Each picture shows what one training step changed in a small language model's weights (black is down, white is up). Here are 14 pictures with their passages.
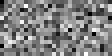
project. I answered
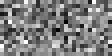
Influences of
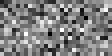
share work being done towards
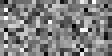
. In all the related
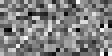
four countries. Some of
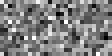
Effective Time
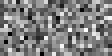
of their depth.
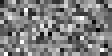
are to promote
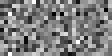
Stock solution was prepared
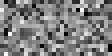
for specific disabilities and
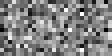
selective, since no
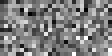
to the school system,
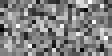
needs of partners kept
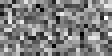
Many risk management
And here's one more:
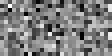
classification schema (see
